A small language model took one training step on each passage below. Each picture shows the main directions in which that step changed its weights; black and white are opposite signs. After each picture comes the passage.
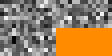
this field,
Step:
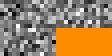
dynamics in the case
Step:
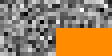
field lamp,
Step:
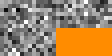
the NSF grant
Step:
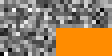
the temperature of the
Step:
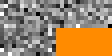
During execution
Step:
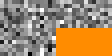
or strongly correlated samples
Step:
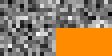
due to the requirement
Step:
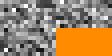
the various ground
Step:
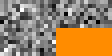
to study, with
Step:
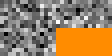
to the starting
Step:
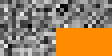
scale $\kappa$,
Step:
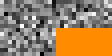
that effectively augments
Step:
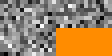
Tn]$ onto
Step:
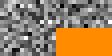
reduction. Write
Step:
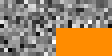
atoms than in those
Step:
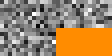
exponentially growing
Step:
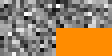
dominated by ${\cal
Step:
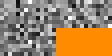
discrete forcing
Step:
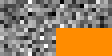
crit}$ is a
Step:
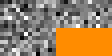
which only the
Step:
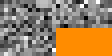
the central white
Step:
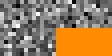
result is established in
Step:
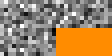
of solvable
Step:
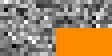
the Hopf link
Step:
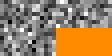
on Statistical
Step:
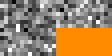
our second result
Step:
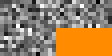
for the mean
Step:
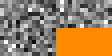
previously obtained in
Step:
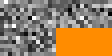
and later on,
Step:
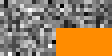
be adopted, from
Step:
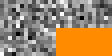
for electrical
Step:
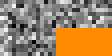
defined if we let
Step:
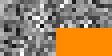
NASA grant
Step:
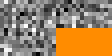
bound on the representation
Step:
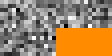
and its electronic configuration
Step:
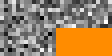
coordination allows
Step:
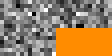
domain of validity
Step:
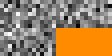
plane rotation $\Delta
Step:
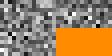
time throughout a single
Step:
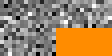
Section 2]).
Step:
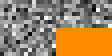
a low carbon intensity
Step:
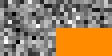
is influenced by
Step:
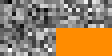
$M$ through
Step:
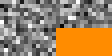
primitive form. By
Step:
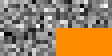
specific wage rank
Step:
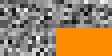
an end device.
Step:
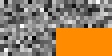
reproducibility over
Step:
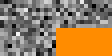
a bounded subset of
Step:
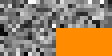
submanifold of
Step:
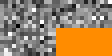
FER method depend
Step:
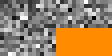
and in turn $$
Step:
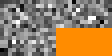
and only address a
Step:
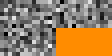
a consequence of a
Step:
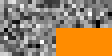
only slight modification
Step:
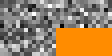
think of diagonal
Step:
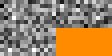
exactness property.
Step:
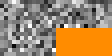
second point of intersection
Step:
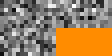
the mathematical community of
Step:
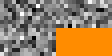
mean-field state
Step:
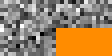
of two Frobenius
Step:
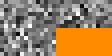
temperature well below the
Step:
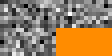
the resulting matrix by
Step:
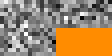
of the second equality
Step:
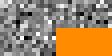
set of internal vertices
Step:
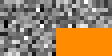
we can apply Theorem
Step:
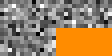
To this end,
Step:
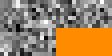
proof is elementary and
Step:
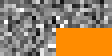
Ia. If
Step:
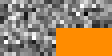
by simply letting
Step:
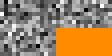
window with a 20
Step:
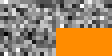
the action of
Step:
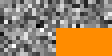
We would like to
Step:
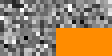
{\bf Proof.}
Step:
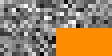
the only active component
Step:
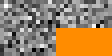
suffices to control three
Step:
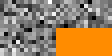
paper discusses the
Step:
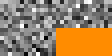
notoriety for
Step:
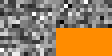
been a number of
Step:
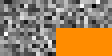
in suitable norms
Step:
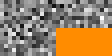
thereby enhancing
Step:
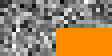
of the response enables
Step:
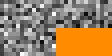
same $q$
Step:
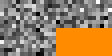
Specifically, an
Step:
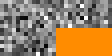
but the larger system
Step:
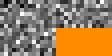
part of some GRB
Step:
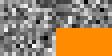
the charge on the
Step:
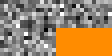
is computed as
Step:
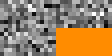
single speaker
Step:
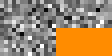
On utilisera
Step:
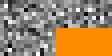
from being joined
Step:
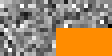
of truncated
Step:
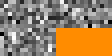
example. The effective
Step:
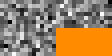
cover. However if
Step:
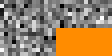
V= \lambda
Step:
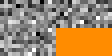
Such constructions are
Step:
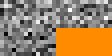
uncertainty quantification,
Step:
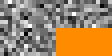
principal vector, which
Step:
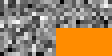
have been recently extended
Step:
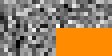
Let $X$
